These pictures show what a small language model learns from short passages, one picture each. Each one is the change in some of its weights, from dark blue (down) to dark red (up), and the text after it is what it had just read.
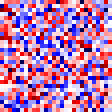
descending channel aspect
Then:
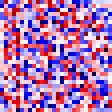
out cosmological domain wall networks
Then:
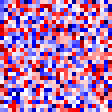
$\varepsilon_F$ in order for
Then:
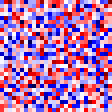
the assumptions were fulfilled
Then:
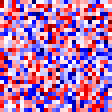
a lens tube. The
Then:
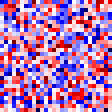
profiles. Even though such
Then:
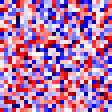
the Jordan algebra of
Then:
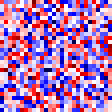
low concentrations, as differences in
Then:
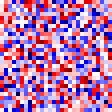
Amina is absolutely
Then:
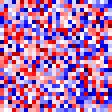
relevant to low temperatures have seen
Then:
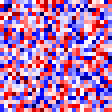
qualitatively different from the
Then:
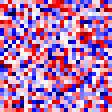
or Mavic are successfully
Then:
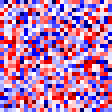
are both considered as pollutants
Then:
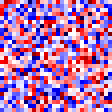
no. 04: Particle size
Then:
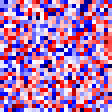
to be not scale invariant because the
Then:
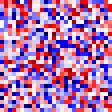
disorders affect genetic
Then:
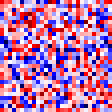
Terminals} Supporting
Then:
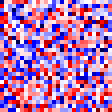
solvent polarity parameters,
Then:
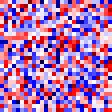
boundaries. \newblock
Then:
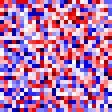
St. Petersburg
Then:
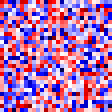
ofloxacin. These findings
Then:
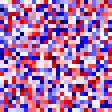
Reactive Oxygen
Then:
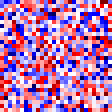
the inconvenience of producing
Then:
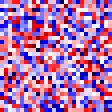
yet to address the dilemma
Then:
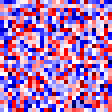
is further heightened by the
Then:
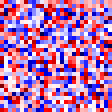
author G.A. is funded
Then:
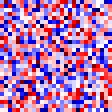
their search increases as a function of the
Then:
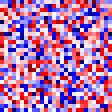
(a) Temporally and
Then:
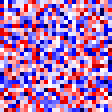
known that classical 3-body
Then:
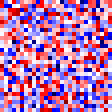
be adopted by complex compounds
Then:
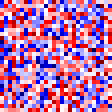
for the {\it Kepler}
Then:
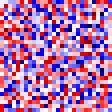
filling in underground mines
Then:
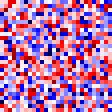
species of apatites effectively
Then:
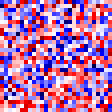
include efforts to identify materials
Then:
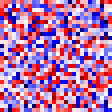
and functions without the need to involve a
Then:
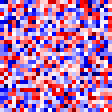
mean \emph{RTT} value for
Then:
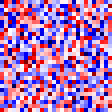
\def\Nbar {\kern
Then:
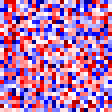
here should be seen as the properties of
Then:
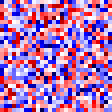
heavily on the quality of the
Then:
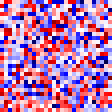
experienced by these healthcare workers
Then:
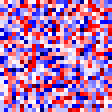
the human diet, particularly in
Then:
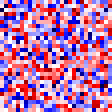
radiation can easily be changed by
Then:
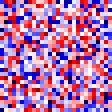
Unique Selling Proposition
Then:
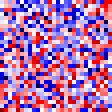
minimization. In *ICLR*,
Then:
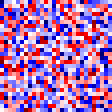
the performance of the cavity is
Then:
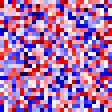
a traditional clustering process where
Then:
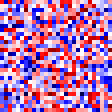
also translates to a condition for the
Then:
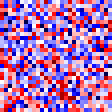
the Coupling Strength and
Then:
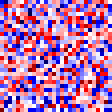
Surname Kuncak Category
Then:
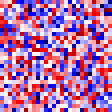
with inputs that are close in the
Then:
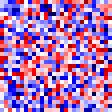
to note that, if the NL
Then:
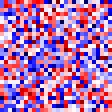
we could rewrite Eq.
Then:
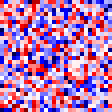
brand on financial stability,
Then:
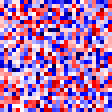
dairy farmers supplying
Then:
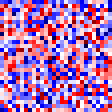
stage, the mixture was
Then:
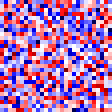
rodents attack in the case of
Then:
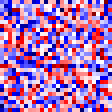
[Bength]. The Naming
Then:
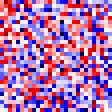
or near $Q_{CDW}$
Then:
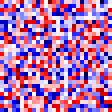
predicted phenotypes.
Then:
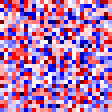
latency by 76.4\% and
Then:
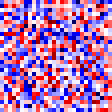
sure we'll be very good
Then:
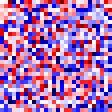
the merger-ringdown
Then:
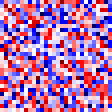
Performing the integration in
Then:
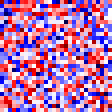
of dark subhalos should be
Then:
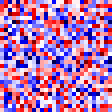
the fabricated waveguide
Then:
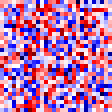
supporting complex decision-making
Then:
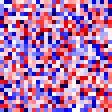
The study shows that only 6 percent of the
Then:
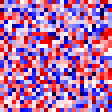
photon classifier developed for
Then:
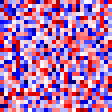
[2]. Transformers
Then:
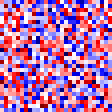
computing criteria RUP Phases
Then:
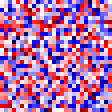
hygienic properties. As
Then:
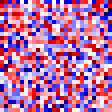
how to interpret these soft
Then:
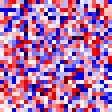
a result of administrator selection
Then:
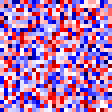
stress when the deformation is
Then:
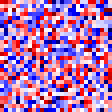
to be small is a much weaker
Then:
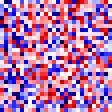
The study shows there is improvement in
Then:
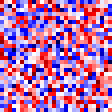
become users of this language
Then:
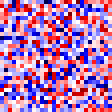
individual platform while remaining resilient
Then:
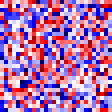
(87) or arbitrage
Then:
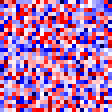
Monthly income:-
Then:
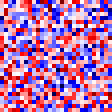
values and behaviours within and beyond
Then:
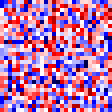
group: Answer "Yes"
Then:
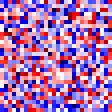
70 is known to hold an
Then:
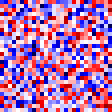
this can influence grocery
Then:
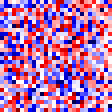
missed in pregnant
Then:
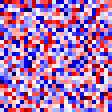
setting governs the processing order of
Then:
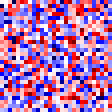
gg, gr) Label
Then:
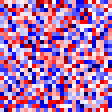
use 64 bins, $\delta =
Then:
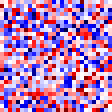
Williams, P.
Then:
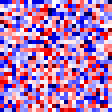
normal tillage of the region. It
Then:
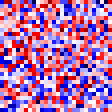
by `Nederlandse
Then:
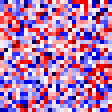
culture was done individually
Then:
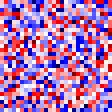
parameter $D$ and (b) total energy
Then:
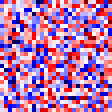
complex environments for children is to provide
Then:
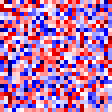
4.1 Letters and
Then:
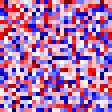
group $SO(n)$. In other
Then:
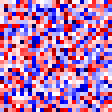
USA California
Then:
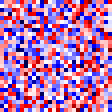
invariance is absent, so the
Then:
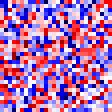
aim of decoupling industrial
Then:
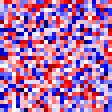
of magnitude. It is often more
